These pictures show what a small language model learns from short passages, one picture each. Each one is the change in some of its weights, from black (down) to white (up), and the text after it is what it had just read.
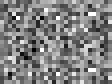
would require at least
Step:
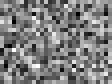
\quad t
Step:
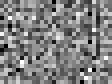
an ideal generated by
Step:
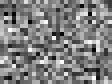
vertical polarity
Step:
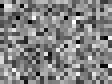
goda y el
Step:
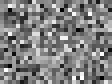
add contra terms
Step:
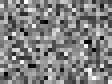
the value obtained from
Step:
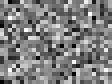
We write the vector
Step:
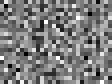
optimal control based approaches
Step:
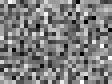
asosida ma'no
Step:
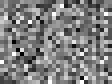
is a notion of
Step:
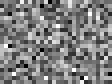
a different frequency than
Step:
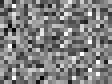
C-group of
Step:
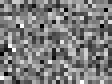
de implementar e
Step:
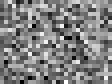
suggests that changes
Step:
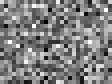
investigation will be
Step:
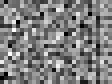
an isomorphism of
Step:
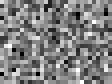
\in \Cal
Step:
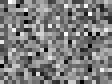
C in the case
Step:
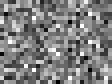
These and other internal
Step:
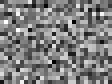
Deck der
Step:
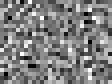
the calibration
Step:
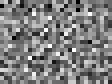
las voces
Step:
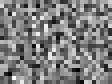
\j in
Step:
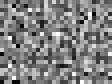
| cloth |
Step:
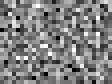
confirm (or
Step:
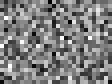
la spate,
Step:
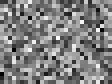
thought to
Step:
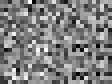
trabajo con un
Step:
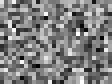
part of the
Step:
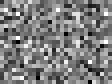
right, top to
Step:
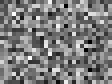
knowledge, as both
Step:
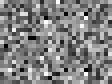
the integration constant
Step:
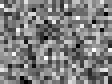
equation is often
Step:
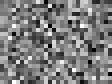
and extra dimensions are
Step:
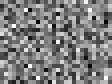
to include his
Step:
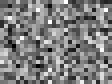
attributions, le
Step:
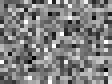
is called as a
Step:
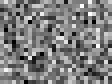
performed, similar to
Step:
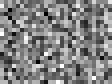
of groups on
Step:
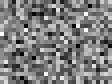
interaction region. For
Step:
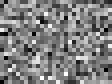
& Informação
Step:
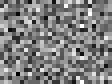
Tendo em
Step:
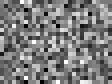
The new function
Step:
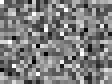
réside dans la
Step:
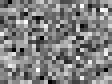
dapat menjalani
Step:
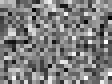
consistent with our calculations
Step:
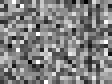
on the right hand
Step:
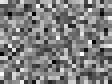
DO &
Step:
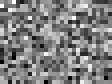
and of the
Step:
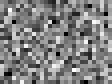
\smallskip The above
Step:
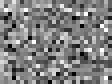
but omitting
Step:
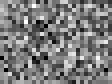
human cognition
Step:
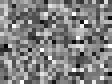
a serem
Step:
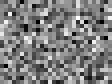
looking at
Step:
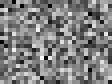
word, the computational
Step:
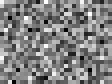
DSO index by
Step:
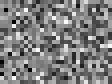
із спо-
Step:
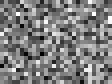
analogous characterization in
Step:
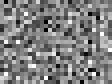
the other hand,
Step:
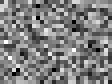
order in any algebraic
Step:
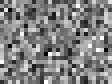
of extensions of
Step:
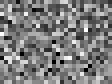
que un hombre
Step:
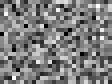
Guliston davlat
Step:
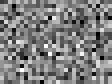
olishi kerak,
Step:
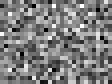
analisar a
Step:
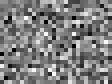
We assume by
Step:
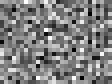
Mahal yoki
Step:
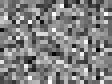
is a prime power
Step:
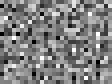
a 2-form
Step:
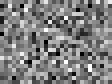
& Variable
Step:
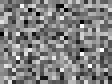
gauged curvature
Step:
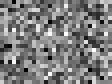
transformation, the last
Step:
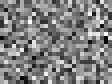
electric power and
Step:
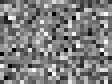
We assume a
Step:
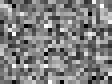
the last condition is
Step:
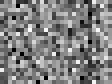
in the low power
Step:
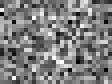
and identification
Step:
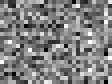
that will be
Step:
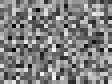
Thus, for
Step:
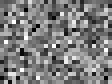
term being proportional to
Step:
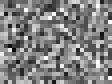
conjecture holds if
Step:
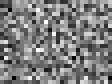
when} it can
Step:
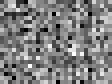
of our improved
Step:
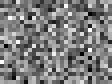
obvious, such
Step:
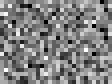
units) when
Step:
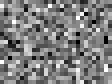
motion}. \newblock
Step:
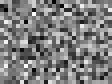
spectroscopic studies
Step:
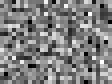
the black hole is
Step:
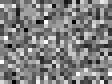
es. Ich
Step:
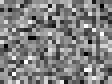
the estimation of
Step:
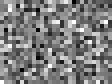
dimension, namely it
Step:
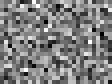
fill the space
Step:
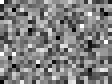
CRAs in
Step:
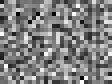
of a sharp
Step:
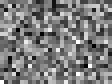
є повторні
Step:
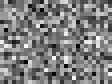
da Feira,
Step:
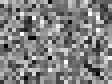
the mass, as
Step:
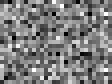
The objective is that
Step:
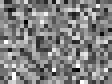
von welcher
